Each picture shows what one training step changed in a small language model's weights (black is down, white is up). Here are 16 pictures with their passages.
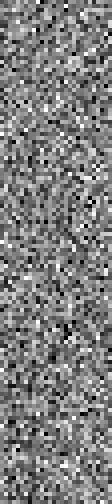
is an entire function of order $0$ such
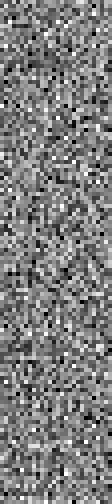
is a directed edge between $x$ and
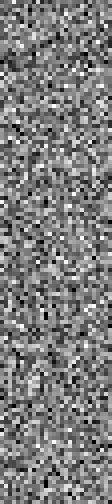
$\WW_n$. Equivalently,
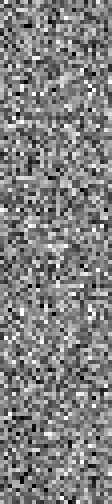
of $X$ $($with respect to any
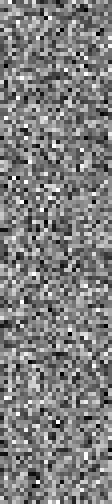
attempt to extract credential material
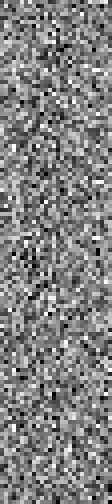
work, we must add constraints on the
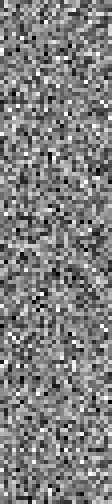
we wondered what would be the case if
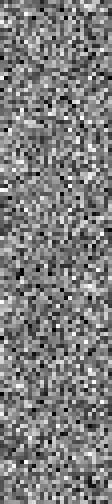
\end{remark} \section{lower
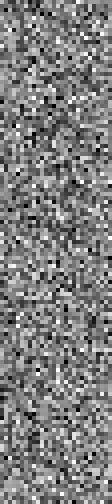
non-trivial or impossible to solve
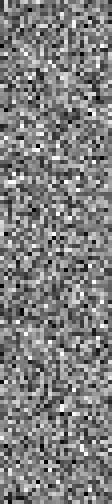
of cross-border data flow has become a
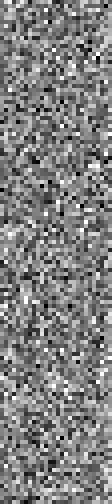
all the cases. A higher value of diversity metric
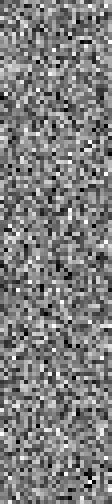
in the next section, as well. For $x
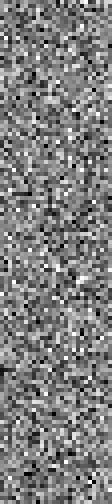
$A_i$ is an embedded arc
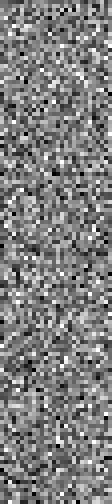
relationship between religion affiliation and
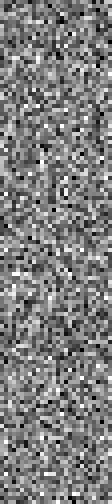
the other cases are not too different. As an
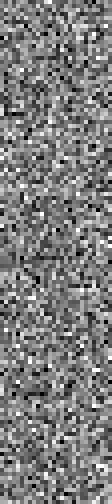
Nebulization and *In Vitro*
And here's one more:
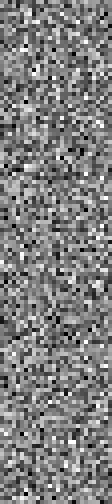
computational techniques. The concentration matrix of observed and
